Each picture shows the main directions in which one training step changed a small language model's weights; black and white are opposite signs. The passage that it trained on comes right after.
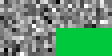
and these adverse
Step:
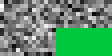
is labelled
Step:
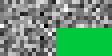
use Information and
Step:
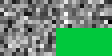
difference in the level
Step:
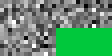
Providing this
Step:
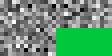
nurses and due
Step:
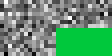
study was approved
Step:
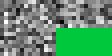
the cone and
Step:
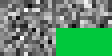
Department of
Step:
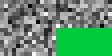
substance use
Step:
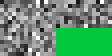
to a validation
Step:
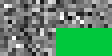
global basis. The
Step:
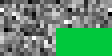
permanency of
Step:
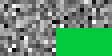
order to keep the
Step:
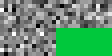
improve ADAS
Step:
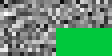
weight of 2 groups
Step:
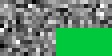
replace teachers.
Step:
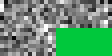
is the total number
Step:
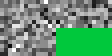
and CO2
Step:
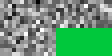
telling me about
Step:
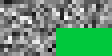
of care.
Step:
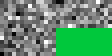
cardiac disease
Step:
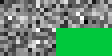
to bridge
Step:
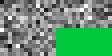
to look at
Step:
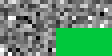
rate of film
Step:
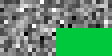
ethical and
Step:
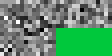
in Survey
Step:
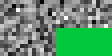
going to the
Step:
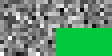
at a higher temperature
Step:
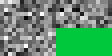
mechanisms underlying
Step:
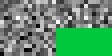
at k -th
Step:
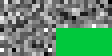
experimental observations were
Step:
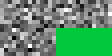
A rich research
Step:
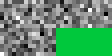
it is a subject
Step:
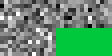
algorithm is the first
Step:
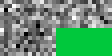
or message we want
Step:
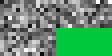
today Past
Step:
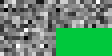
archaeological reports
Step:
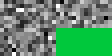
given.* Key
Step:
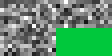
of DA and
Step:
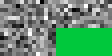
calcium, and
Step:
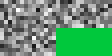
is slower
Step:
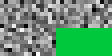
Communities Development
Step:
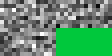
assess the degree by
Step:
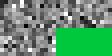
aware of this
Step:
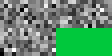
from tkinter
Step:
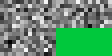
A with a power
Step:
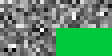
we call it
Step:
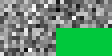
happens that more
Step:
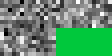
For example,
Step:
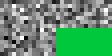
as the legal
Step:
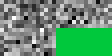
constraints on the
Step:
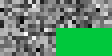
more specifically
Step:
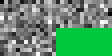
All these challenges are
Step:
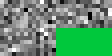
Institute of
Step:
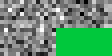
For instance, one
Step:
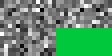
P01 terms
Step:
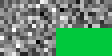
and consumption strategies as
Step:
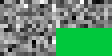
scaling of
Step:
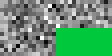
17 Citric
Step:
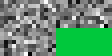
and generalized
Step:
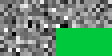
worldwide has
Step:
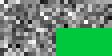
on specimen
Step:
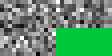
paper, we
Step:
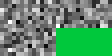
By strengthening
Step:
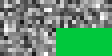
the study develops
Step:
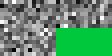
alone cannot control
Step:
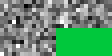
laboratories around
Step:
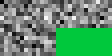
oracle as
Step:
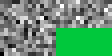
in the literature on
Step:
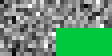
appropriate frequency which will
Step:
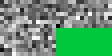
= Leaf area
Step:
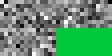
solution for a time
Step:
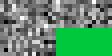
had fever symptoms
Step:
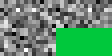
twice as
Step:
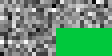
physically. As
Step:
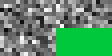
the above section,
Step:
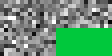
shown in Figures
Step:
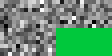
Met Office
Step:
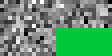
industrial and agricultural
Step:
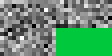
with subjects usually
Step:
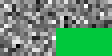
been approved by
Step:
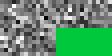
in Figure 4,
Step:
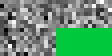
and wet air
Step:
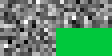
Data preservation strategy
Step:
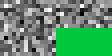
the exploitation of
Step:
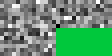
who obtained a range
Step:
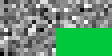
and activities produces
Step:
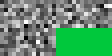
relationship $0 <
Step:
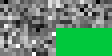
Table 3.
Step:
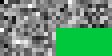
frequency component by
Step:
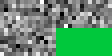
regional employment programs –
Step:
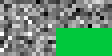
value. This
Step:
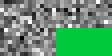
of food law,
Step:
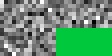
products in the light
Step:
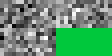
features, etc.
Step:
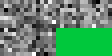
showed a significant correlation
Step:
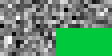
investigates whether an
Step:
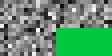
intention to
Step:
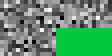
the challenges in the
